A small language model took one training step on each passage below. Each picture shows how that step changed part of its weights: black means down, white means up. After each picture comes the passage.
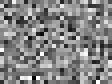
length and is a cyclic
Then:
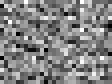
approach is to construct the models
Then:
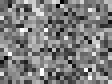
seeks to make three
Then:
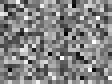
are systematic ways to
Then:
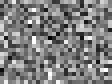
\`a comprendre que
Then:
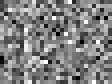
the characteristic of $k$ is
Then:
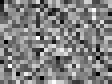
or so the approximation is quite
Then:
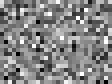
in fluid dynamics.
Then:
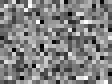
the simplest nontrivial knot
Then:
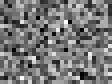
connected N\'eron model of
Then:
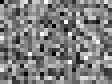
allows us to have unique
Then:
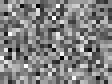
of $\gamma$. The homotopy
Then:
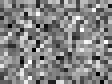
that the symplectic form
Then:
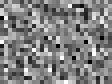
\Omega$, with initial data
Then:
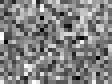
consists the $16$
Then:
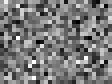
if $D$ corresponds to a
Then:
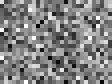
under a more strict condition than
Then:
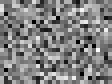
or $Pin^-$ structure
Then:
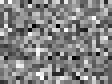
\FF q(t)$ we
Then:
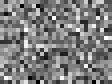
of Theorem 1.2} is
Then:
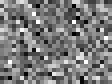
\subsection{Proof of Theorem
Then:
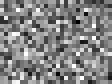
= \tau_j$ for some
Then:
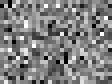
product can exist in principle.
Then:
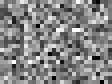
a part of the assumption is
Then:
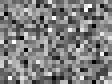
the $e_i$ are a
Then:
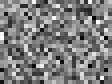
for any $n\in
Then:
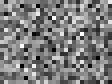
of Airy functions. We
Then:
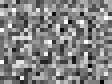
an optimal power flow
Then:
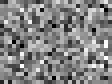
\df{soft topology
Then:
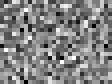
S}^{2}$ be a generic
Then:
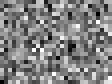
ratio and arguably
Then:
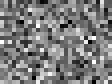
Let $\b$ be an
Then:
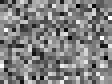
of $C^*$-algebras,
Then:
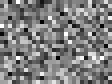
the information of variables
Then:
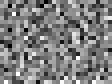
$G$ exactly once.
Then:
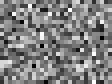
y$, the second term in the above
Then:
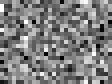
then it is in $H$,
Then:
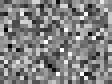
over $$ \xymatrix{
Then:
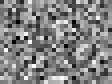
by dotted lines).
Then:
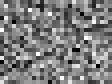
Fx$ will ensure that the
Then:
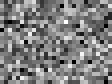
for our density steering
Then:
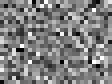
du$ and $y \wedge z
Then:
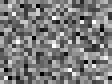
of the left. The location
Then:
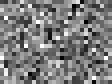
\end{align} holds. }
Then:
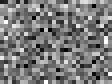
existence theorem of global
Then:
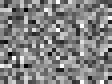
arbitrary group ring is
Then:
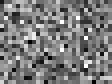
random variables} We fix a
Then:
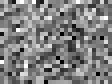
point convergence follows from the strong
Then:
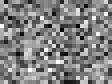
(13) is still
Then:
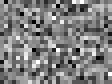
algebra $\g$ will be described
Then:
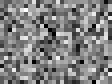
the class of level continuous functions is
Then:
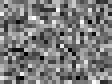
any genus $0$
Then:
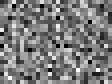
> 1 }$. Invoking
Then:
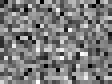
$r$, since smooth manifolds are locally
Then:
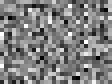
b $ for $t$
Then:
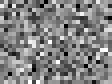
sink or a source.
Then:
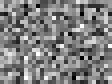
block of $g$ is bounded
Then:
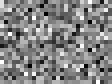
and its corollaries are not
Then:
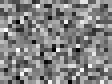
restricted to $R_N$
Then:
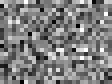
paper, we will povide a simple
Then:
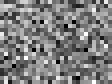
same, $\varphi$ must be
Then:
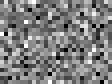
that the eigenvalues of
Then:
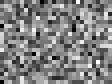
exact solution and matches both
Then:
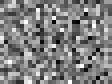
$P$ is called a locally closed
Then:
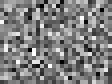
and $\Delta_{G}\leq
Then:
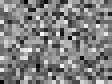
zero ring and it has no proper
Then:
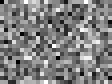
of liftings to
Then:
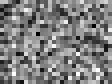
aim in this paper is to
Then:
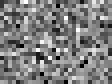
finally, the concluding
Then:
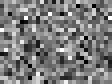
of manifolds}, for which we stress
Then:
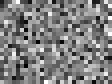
under the growth condition
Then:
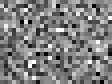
in such a way that the
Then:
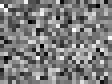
With the above notations one has
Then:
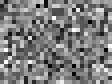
its \emph{gts} with
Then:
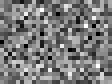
G\to H$ be the
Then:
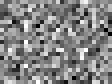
a group is bounded, then so is
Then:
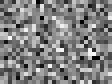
represents the forward model equation of
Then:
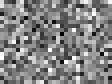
to $K_m$. For
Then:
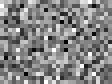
means of known functions and do
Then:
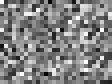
Key Words}:
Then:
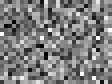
Let us call the coordinates
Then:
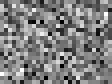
either $\bbZ /
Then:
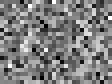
of the latter by any finite
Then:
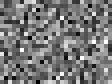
Yang, Derong
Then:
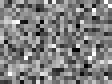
$f$; in fact, the
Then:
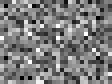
$0$. \end{enumerate}
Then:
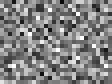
recall the definition and properties of
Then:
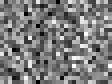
Given a bound quiver
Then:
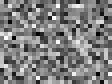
component of the fiber
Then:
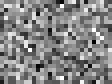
\ref{def2} can be
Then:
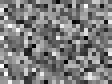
} \\ \end{matrix}
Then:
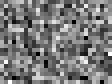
0 \\ \end{bmatrix}
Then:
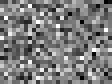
\end{align} Therefore, we
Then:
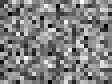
results are also proved by
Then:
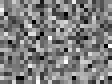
$L$ which is of
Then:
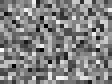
the above embedding process, the
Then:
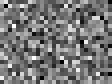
Schubert varieties
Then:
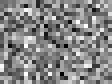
the case $ |\xi-\zeta|
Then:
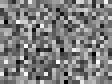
this relation solely.
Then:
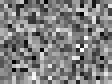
one possible graph. We draw the
